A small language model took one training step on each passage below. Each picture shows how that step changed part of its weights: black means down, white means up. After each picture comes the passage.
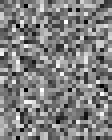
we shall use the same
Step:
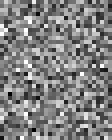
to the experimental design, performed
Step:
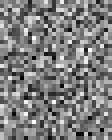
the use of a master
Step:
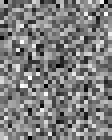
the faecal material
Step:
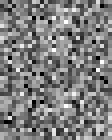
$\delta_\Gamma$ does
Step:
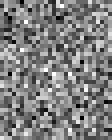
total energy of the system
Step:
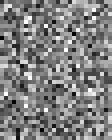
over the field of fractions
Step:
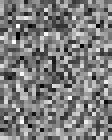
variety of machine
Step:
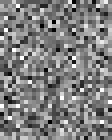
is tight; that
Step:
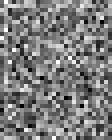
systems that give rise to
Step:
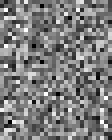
time*", *Journal
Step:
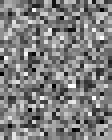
follows by equating the coefficients
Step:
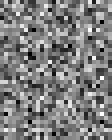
proposed method is able to improve
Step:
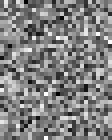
photons in the optical
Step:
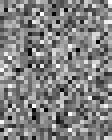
photon coupling. It can easily
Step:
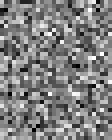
M_X$) because the
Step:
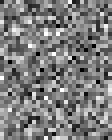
tube in the
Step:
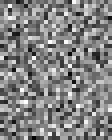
prayer mandatory
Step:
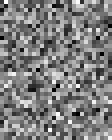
Wigner representations
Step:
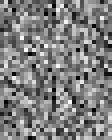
sum of vertical and
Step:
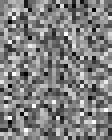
need a summary of
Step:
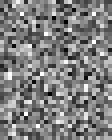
the change in AD for
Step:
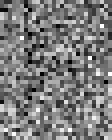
states $k$ and
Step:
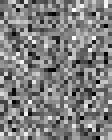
for eight-person
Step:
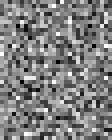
particle circulating in the
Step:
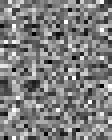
we maintain the gauge
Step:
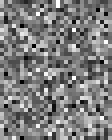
mapping class group, and used
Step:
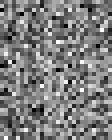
four guesses.
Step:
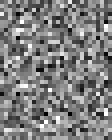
a dune. The
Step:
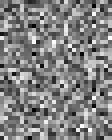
principle and sharp
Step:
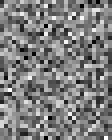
external files and
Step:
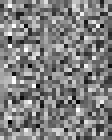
to learn a parametric
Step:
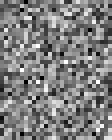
A Mathematical Introduction
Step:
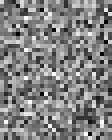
to fit real data (in
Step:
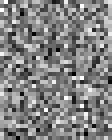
possible that the different components are
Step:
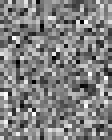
users to control what actions
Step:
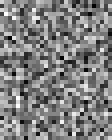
developed a number of the
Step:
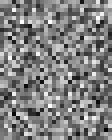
average access time. This
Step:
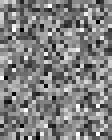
= T, \qquad
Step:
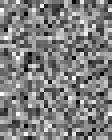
maintain the target vertically
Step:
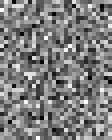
life line' to the
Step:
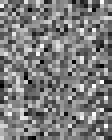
are uncorrelated,
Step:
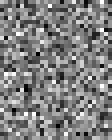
The theory can be reduced to
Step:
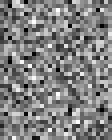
ERDF project
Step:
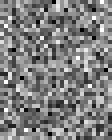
also be considered. The language
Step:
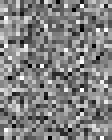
therefore 1.53 higher than
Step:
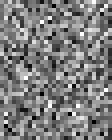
stochastic applications of
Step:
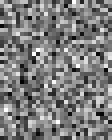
separate these intercalation
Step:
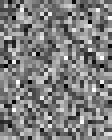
protocol is starved of
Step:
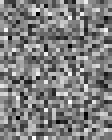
how large the delays
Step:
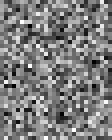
the associated band structures are
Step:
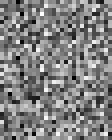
for the correct functioning
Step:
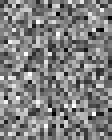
and recommendation
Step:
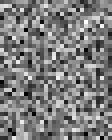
poles as seen in
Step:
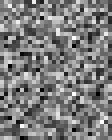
to inverse parameter reconstruction problems
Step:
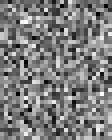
of high-dimensional data sets
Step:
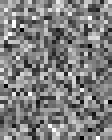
{\em Ann. of
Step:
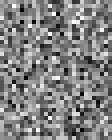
note that \bgl
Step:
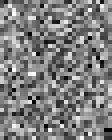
Paper Series
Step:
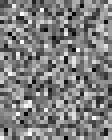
and random forests
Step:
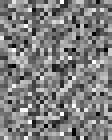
\forall \xi \in
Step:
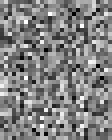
If the semigroup
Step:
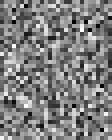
a function of stellar
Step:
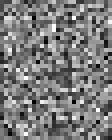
In Proceedings of
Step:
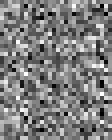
public sector is not so
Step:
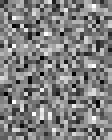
sufficiently large $t$.
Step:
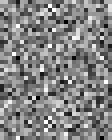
ARB processing leads
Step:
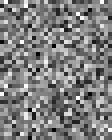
ABEP that can be
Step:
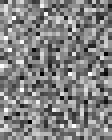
strongly enjoined
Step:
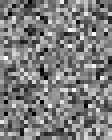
their use in morphological
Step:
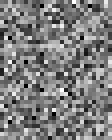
such as Euler's
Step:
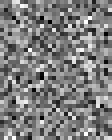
remaining suspension then
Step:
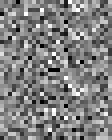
4 by noting why
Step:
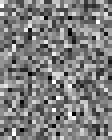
zero, equivalently, the
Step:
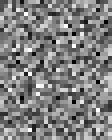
In other music
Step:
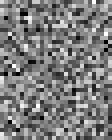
as bias the determination
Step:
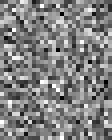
Note that Young's
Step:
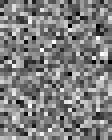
all sGRBs
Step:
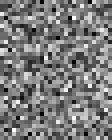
in many other complex system
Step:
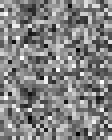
its location, if
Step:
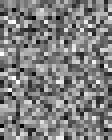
exteriority and
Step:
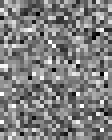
this with the result (see
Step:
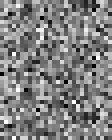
rather than another only depends on
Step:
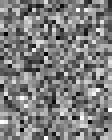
in the definition of the
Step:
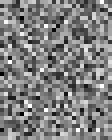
may be teaching through
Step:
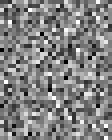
& \nonumber c_1
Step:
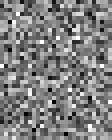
E}^{\sigma}$ is also
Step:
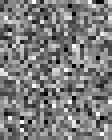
which $\alpha $ and
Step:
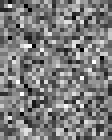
of $E$ when
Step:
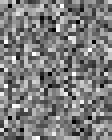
such that \linebreak
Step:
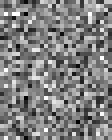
paper we compute explicitly
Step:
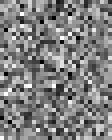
anaemia in
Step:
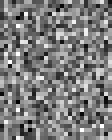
on intuitive theory and
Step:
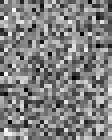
where $m_T$,
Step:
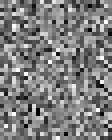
To conclude, we consider it
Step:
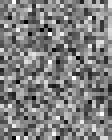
be \begin{align}
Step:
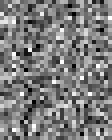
Then the numbers $n$
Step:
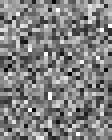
First the initial interval is
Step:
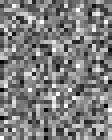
irreducible characters
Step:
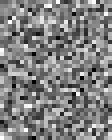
transmission in the rat
